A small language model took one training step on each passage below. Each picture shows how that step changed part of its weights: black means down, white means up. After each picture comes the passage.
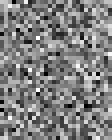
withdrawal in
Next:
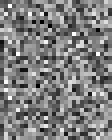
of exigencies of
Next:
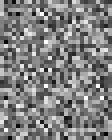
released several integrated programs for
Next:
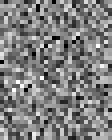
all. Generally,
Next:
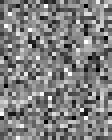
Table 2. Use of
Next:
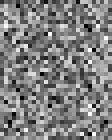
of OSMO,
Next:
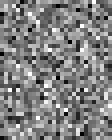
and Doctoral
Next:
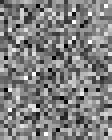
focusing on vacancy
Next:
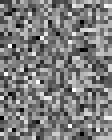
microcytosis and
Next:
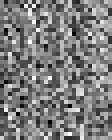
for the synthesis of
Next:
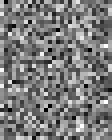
very efficient in terms of outcomes
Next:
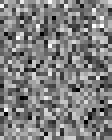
capacity of the petri
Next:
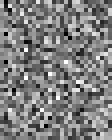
extracts significantly ($p
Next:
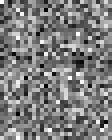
as its research method. The
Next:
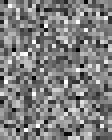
the five K-line
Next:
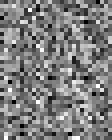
different with a value of
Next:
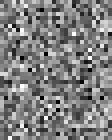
study used qualitative methods to
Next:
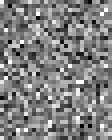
REMPI bands were
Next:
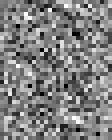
and intensity, such aspects
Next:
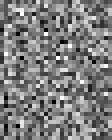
work of traditional methods, means
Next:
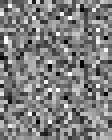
asked the question: who
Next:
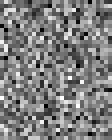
the data included? Is
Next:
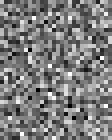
combined together. The combination
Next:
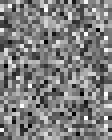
- Provide analytical
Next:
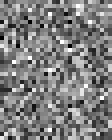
a person due to its random
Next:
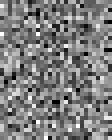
on Android-based
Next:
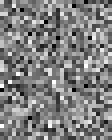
on nitrogen. This
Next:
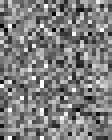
assessing for quality parameters.
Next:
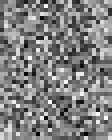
of mental health services while
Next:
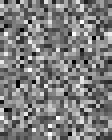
trace of thermo
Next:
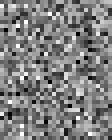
thesis. All references
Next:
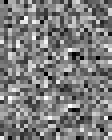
we find a higher level of
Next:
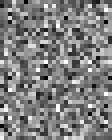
of the studies are stated
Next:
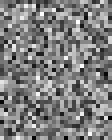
tiers present in the
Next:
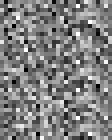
explaining the reasons for
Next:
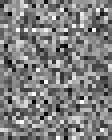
Times to Visit
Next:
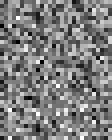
proposed modeling approach aims to
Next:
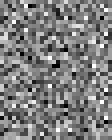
pipeline. More
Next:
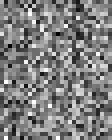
for emissions of electronic
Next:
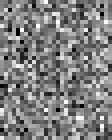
to the sodium
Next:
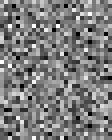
take discrimination to
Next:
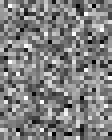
increase the visibility and
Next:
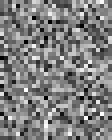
city, the relevant environmental
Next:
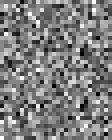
Does he have his
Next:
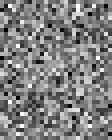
the same emotions,
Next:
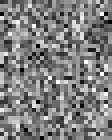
have a fruitful
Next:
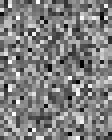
with the users finding the
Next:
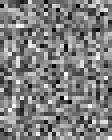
of stem. Media
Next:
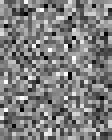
Adilabad and
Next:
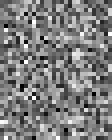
project to be conducted in their
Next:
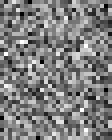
Silva and de
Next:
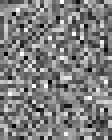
Collagen in the
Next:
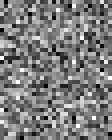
reduce the friction.
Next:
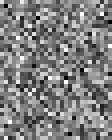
in the capacitance of
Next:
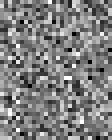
limits the use of
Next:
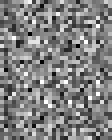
European project Deploy by the
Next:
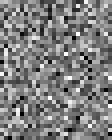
is a way to reach
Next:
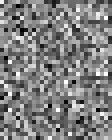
to design and ease the
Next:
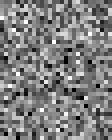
that the distribution of key characteristics
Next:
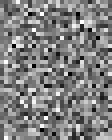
of orifice plate
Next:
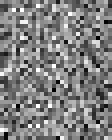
*American Journal
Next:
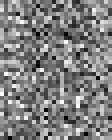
management requires more efficient management tools
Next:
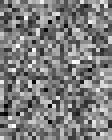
network implementations in the near
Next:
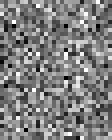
over the anterior
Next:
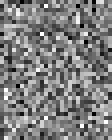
Ren, and J.
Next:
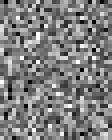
the RFTPS
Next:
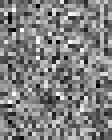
University of Bari Aldo
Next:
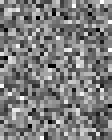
the predicted probability.
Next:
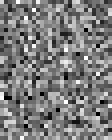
corresponds to those in Table
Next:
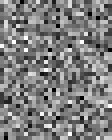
of fluoride that
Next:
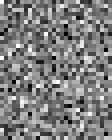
while keeping the sample
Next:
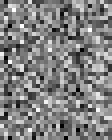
adsorb more water than
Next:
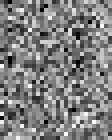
policies in Europe. This
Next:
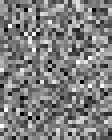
for 24 hours after application of
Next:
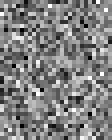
to SS7. These
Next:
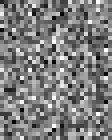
"Development of
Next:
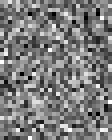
coarse aggregate
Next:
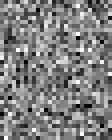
an increase of 186 resources
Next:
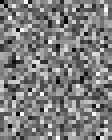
Modus Inversus
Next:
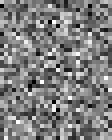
and results and show how they
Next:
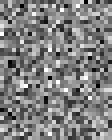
phenomena are treated
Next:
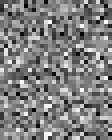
is centred on being an
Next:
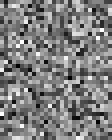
lower level. The central
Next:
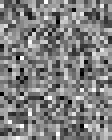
from bodily pain.
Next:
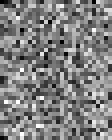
management systems. Due to
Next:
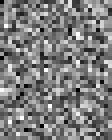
international trade of various
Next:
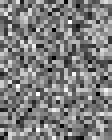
were performed by using analysis tool
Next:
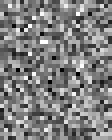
share their expertise and
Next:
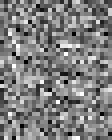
such as the quality of
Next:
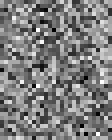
data in visual elements such as
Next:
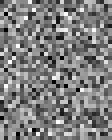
the *agree*
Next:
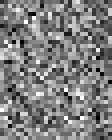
behaviors, CNS
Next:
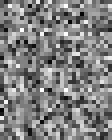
business practice and most successful
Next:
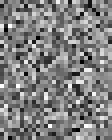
20 m^3 through a
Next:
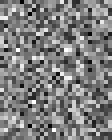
diversity which relationship to risk
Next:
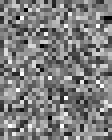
of total energy from protein
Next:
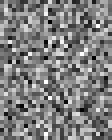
A, Tahereh
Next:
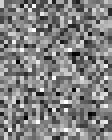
in the year as it is
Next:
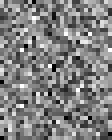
into code, but it requires
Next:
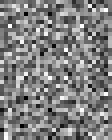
work out quantitative analysis of
